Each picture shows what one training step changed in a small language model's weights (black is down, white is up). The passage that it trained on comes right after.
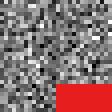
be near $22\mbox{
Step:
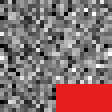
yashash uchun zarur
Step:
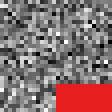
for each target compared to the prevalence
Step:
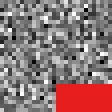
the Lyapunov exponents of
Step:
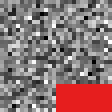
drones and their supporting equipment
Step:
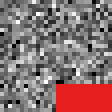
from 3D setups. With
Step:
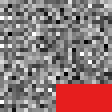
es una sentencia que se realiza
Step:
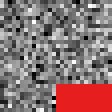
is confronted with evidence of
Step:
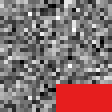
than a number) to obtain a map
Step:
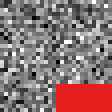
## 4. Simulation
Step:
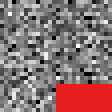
perfectly conducting sphere in rigid
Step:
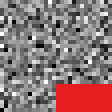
parameter space available, in particular because the most
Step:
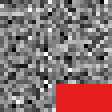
leicht gefunden werden
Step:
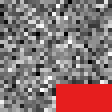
from 35 instances, first to 50
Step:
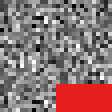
the engine. When the magnitude of the
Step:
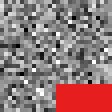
прав людини 1948 року
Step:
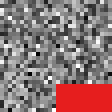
literatur, ditemukan
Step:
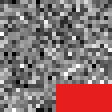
watchers. Use of the
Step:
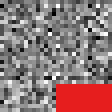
jovem negro, morador da
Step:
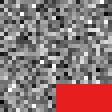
$\sigma$-structures, is a mapping
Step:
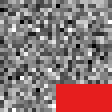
éducatif exacerbé
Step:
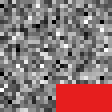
а також феноменологічний
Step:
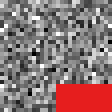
seu tempo e lugar histórico,
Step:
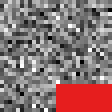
the resultant four dimensional metric in the
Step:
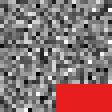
still $\alpha a$. The tangential
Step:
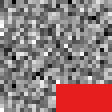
$\delta<\delta'<\lambda$ and
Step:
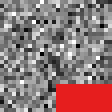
$\mathcal {S}$ is a nontrivial
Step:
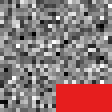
The authors thank Harry Desmond and
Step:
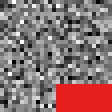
The situation is then similar as before and we
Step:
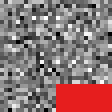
and audio processing.
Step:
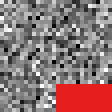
ring with involution, Linear Algebra
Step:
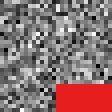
found using Theorem 6. We have also given
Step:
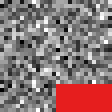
prima *Critica* il
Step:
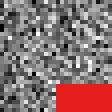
the classical limit that yields the results of
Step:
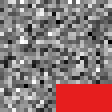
Usaha dapat melihat
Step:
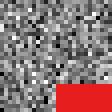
меняются очень
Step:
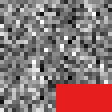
$C(z).$ It is shown
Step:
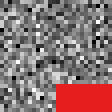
is also coupled to the first one. Now
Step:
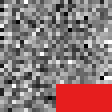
потому что предыдущая
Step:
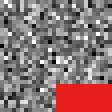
ISAC enables the nodes to sense
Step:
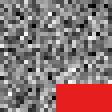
zonas de playas,
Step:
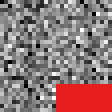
identificar processos de didatização
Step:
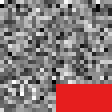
the kinetic energy, forming an
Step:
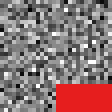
adaptativos como impulsores
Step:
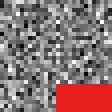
la comunicación, "el
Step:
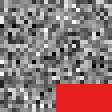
For example, can we prove a strong
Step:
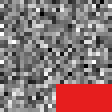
non-diagonal entries in this $6
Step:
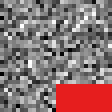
in \eqref{Micro} are
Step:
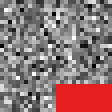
clear separation between spatio-temporal
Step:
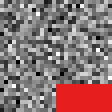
and general features} There are two sources of
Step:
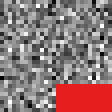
depth zero. Any other normal representative
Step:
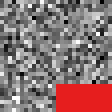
with nineteen residents that
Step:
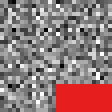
Auf Tuch gezogen werden 6
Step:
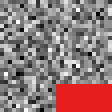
a informação é a respeito de
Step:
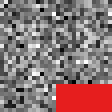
Again, if the electron--electron
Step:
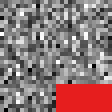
внедренный в
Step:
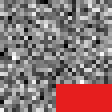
$W$. Combining this and the
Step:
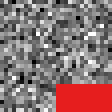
and (b) the film at 2
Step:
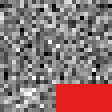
\bigskip The paper is structured as
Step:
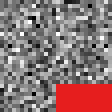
стилізація історичних
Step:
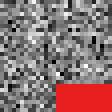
mode (when notice time is less
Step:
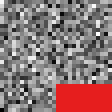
but for the DDW state.
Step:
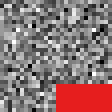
and isovector parts of the Lane
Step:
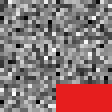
critiques, même parmi
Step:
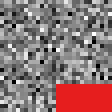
We shall still denote $\iota (C)$
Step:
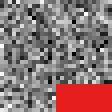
a «cercetătorilor
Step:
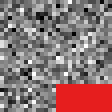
given by \begin{equation}
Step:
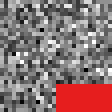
and \textit{star3}) with different
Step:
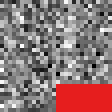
chiziladi. Shu
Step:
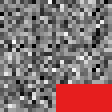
plus 0.5em minus
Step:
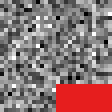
and we consider three cases: {\it
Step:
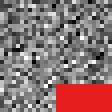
long as we are dealing with a
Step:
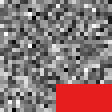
equal to $V(\psi)
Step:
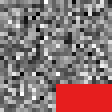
the main text, so more details are provided
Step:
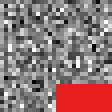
the Program INT-13-3
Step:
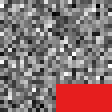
general, analyzing the orbits of this
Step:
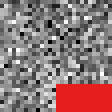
саноат ва ишлаб
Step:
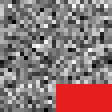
is the major stage of semantic
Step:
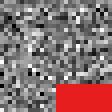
wavelength matching this uncertainty scale. This approach
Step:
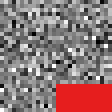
Thus $\text{\textrm{Re}}\langle
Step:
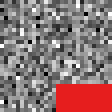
a later lightfront time by a different
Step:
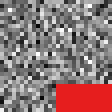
$p$ of the given interval,
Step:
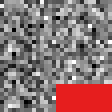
ekish uchun taxminan
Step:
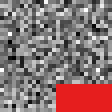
makes only minor differences and, accordingly,
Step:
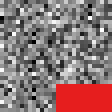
kabi sanoatlarda va bozorda
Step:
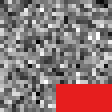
evaluation of non-Gaussian integral and
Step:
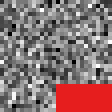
while $QC$ is the largest
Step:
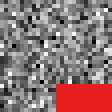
– Doctor of Philosophy in Pedagogical
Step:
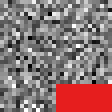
recently observed on superconducting
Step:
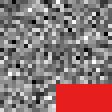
de 50 m (Carreto et
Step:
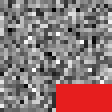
for OR $r$ in scenario
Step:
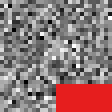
in the discipline «Introduction to
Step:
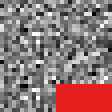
from $z=0$ to
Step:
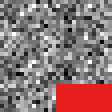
з відсутністю
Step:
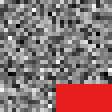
points, we first recall that if
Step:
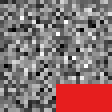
H9000NAR microscope
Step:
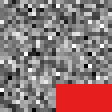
analogous to Neumann condition for the
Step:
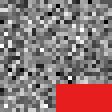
investigación de título en las
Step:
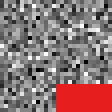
the $\nu$-process in the
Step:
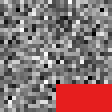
For the proof, it is important that two
